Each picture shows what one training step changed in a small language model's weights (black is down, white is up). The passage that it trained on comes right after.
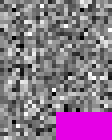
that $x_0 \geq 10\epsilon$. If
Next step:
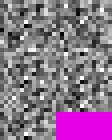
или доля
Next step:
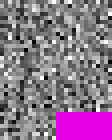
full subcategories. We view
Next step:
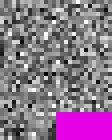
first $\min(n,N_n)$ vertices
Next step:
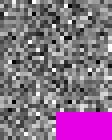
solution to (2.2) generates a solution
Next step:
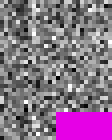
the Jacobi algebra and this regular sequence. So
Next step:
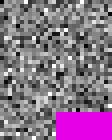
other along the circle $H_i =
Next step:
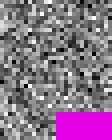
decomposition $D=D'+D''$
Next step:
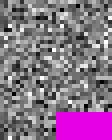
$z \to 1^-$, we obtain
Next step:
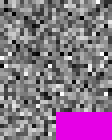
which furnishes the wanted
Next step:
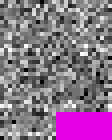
case when the sensor observations (the input
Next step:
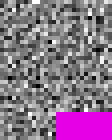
of accumulation points of all $\Gamma$
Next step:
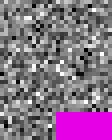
locally (considering the state of
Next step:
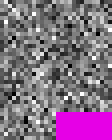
\eeq \medskip %{\bf Theorem}
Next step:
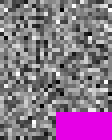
to be made. We consider intervals of natural
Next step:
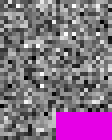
China. \newblock {\em
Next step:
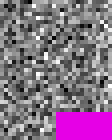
definition. \bigskip \section{Building
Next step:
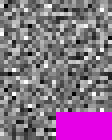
Let ${\mathcal{H}}_n$ be the sum
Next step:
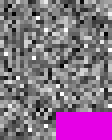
much used, most notably by V.
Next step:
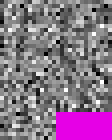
a unique $B$-module structure which extends its
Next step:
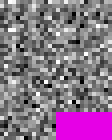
a holomorphic connection on the sheaf
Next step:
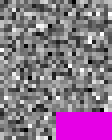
so that we get an occurrence of
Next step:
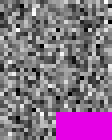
cycles in hypergraphs with large
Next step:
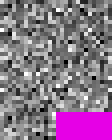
but in the case of coupling without
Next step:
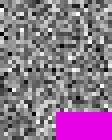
of Theorem \ref{uncertainty}
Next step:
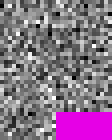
of vagueness. \section{} So
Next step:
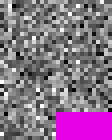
finite set with $n$ elements and equates to
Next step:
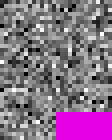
garantie pour les $G$
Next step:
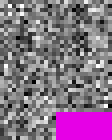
compute the coefficient $m$ such that
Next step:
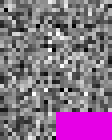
color $x$ is added to the
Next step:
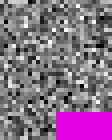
\{t \ge 0\}$ is homemorphic to
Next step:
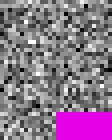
-\alpha\right)}+ {\epsilon}/{\delta
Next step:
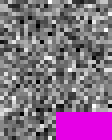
rule is sketched in Figure
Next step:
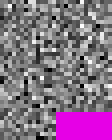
different metric selections. However, most such
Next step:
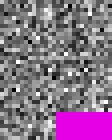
function $f$ with respect to the probability measure
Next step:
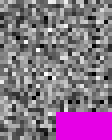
is less than $m_{|\beta|} /
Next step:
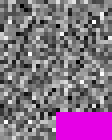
method for interpolating linear parametric
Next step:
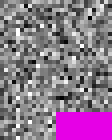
only the function itself, but also its
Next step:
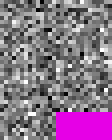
this physical variable. In that case, the
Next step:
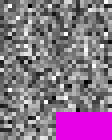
the decomposition approaches. Also, the
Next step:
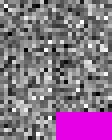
theorem. Let $(X,Y)$ be a random variable
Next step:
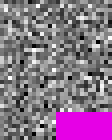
v \wedge u \rgeo =
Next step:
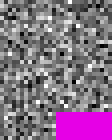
statement, the author has been unable
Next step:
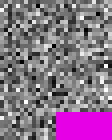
\lefteqn{ \prod_{\lambda'
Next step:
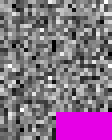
is completed as in type $A$, except
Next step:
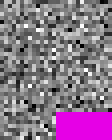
$\CA$ muni d'un
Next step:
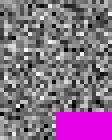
under scenario (a) and
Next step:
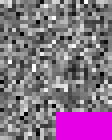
vectors are aligned perpendicularly to
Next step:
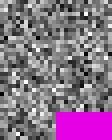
Without Noise} shows the
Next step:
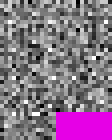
diamond graph, and an example of a
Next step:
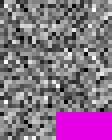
for $k, \ell \in \mathcal V$.
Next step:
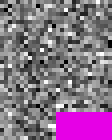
divisors i.e. in our projective
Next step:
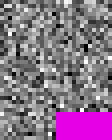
average on $\Gamma$ gives two linear
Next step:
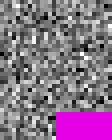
representation $f=g/h$ is one
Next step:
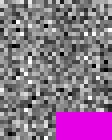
\item The trajectory of $\gamma$ is
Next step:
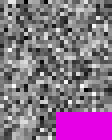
result about the structure of the group
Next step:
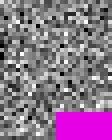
claim that $\{x^n\}$ converges to
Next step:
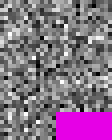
in $d$-space. Problem: characterize
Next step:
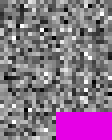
have a commutative diagram of two vector
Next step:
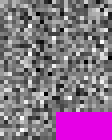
entirely dissipated to
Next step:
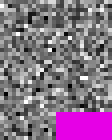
$P$ is compact. The boundary of $P$
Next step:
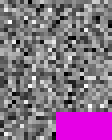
$\meanX$ and $\meanY$. We
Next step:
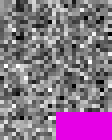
the random field under study is isotropic and
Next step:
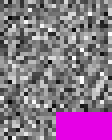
the projection map. Then base cycles in
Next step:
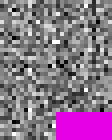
\subsection*{Entropy.} For a random
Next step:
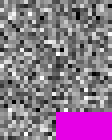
from $c_0=1$ we get
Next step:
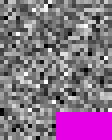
As a polynomial in $x$, $P$ has
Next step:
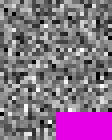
we have noted, $\phi_{\ell}$ is
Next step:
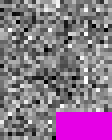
u)$. Observe that \[ d(\hat
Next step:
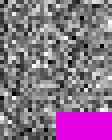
the valuation is not definable in
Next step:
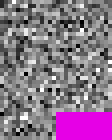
the largest eigenvalue. On
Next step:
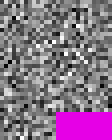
that \begin{equation}\label{eq7}
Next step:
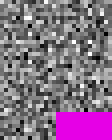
of experiments (DOE)
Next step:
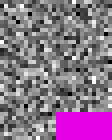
the literature as the *Catalan
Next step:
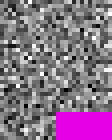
\label{ques.1} Let $(X,
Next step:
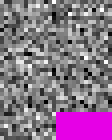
If $\varphi$ is a continuous mapping $\mathbb
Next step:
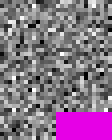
future time step $k+j$ is
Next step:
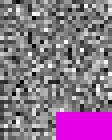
\end{equation} The first equation in
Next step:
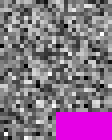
know that for the sequence $ a(n) =
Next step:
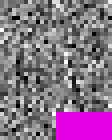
sub-problems: one sub-problem
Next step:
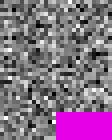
1. Introduction \endheading In
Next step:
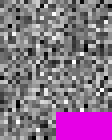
H$ is called a \emph{face}
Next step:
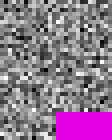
and Partial Differential Equations}
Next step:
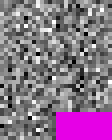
distribution parameters, and it would not just be
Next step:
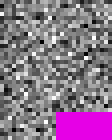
\mathbb{A}. $$ Moreover, $f$
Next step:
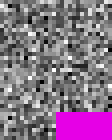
$R$ is a local ring and $\frak
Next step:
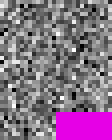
saddle-connections which generate
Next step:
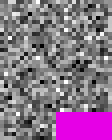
prediction, both for making single
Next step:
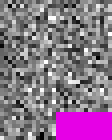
Proposition 2.24 op page 52 in the
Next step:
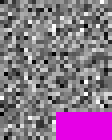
center of the circle. Figure
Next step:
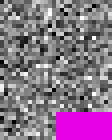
into the normalization constant. As the integral is
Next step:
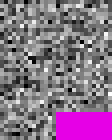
Earp. {\em Parabolic and
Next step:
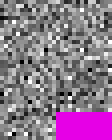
The next theorem can be viewed as an equivalent
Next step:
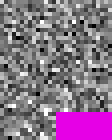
and to explore it for general
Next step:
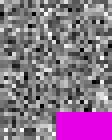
2, and we choose these parameters large enough
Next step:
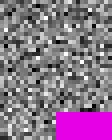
$r>0$, there naturally holds
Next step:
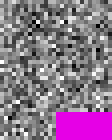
and Wirtinger inequality. Taking
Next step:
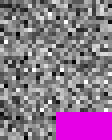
corresponding mapping $u : I \times A \rightarrow
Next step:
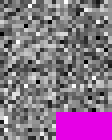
dimensional varieties, one can also use the
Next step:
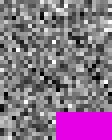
already dominated. We will need
